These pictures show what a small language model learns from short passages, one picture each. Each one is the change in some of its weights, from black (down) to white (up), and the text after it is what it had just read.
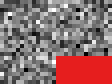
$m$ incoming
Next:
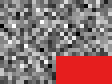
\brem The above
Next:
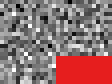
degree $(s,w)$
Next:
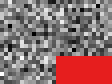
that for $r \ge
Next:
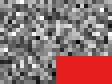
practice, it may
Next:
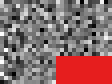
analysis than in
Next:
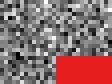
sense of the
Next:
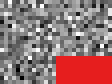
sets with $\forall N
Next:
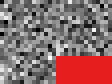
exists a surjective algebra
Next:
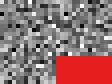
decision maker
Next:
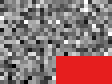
proof of this theorem we
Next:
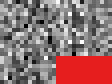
(see examples in Section
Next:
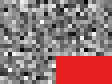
motivation of these results
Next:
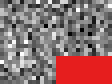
the cells in
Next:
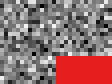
desideratum. The
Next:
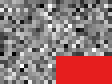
differential transform is
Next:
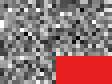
tracking problem is
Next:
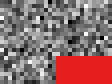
rules that satisfy
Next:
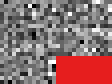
all $t\in
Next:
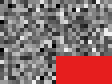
p \arrow[r,
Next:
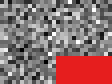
define the subset \[
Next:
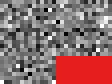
over the probability distribution
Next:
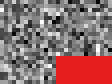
is homeomorphic to
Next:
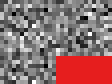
will be shown that
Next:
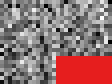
exactness of solutions of
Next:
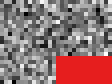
vertex $v$ of
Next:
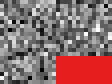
all corners of
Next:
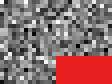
point $x$ in
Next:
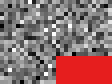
characteristic). The
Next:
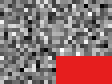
derivative. A first
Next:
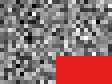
S}$). Now we
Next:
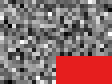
the supremum
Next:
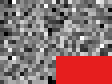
y \circ z =
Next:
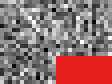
of the respective
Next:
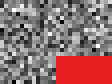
an isolated
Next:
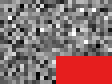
the orthogonality
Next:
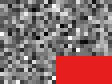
found by solving the
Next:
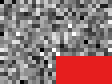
algebra $A$. The set
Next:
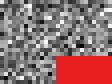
searching for a
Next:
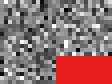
spirit, we
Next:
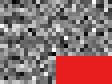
zero-valued when
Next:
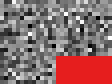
x$ in such a way
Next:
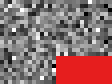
(\lambda + \mu
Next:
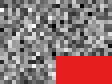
for weighted projective
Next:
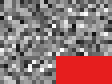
generative models based
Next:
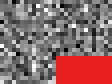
denote these operations as
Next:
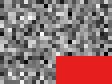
manifold. For the sectional
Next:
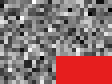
isometric isomorphism,
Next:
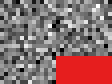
independence and a positive
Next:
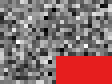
they act by \eq
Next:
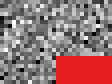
independent set, and
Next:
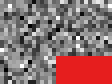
$A$ can be
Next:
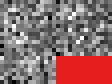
University of
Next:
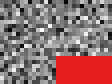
congruence for all
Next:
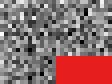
is globally more
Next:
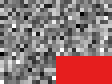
operator space $E$. The
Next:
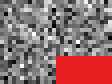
a DNS of
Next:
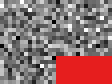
standard Wiener process
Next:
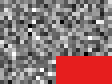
We then continue our
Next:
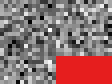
For more details
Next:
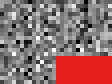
\proofwp. The
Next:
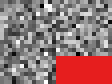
scalar product of vectors
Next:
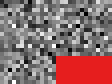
their slopes are
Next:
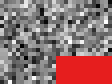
examples of same in
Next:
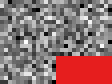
suggestion by
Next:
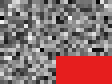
for us to adopt
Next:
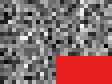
\star x = x$
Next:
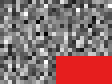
the unknown
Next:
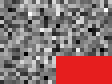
of the square of
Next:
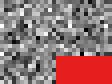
right-hand functions
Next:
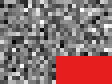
0 \}$. Suppose that
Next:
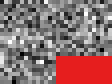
of proper automorphisms
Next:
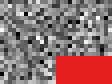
which translates some of
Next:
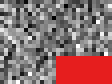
expectations below the
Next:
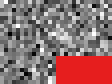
prove the sufficiency
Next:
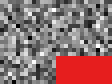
plastic correction
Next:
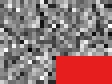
solutions derived in above
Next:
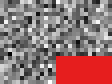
and for optimization under an
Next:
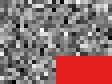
summarized in
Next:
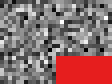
\item loops of
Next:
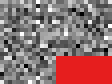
from $\Sigma$ to
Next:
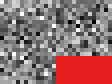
solution is branch
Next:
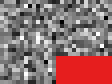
and a compact generator
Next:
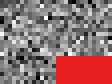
when the matrix is real and
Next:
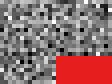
be a Gale
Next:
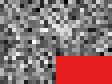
\cbW =
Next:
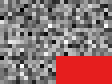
metric can be constructed for
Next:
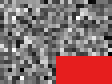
shaft impact
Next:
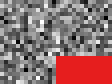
every $C^{\infty}$
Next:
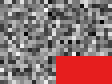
The reason for this
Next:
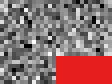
show first that the map
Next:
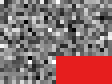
by the height-one
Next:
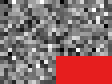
b \; \approx
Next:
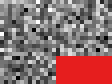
that $\varphi(0)
